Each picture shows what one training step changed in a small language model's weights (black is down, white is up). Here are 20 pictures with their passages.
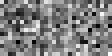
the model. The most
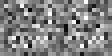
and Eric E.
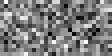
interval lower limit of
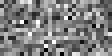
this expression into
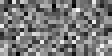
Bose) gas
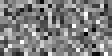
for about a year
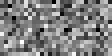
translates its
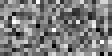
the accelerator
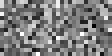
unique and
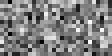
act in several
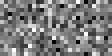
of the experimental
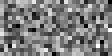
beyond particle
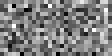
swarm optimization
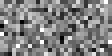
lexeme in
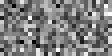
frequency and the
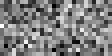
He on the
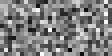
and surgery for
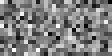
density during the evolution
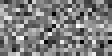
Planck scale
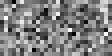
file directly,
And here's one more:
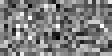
moments were used to
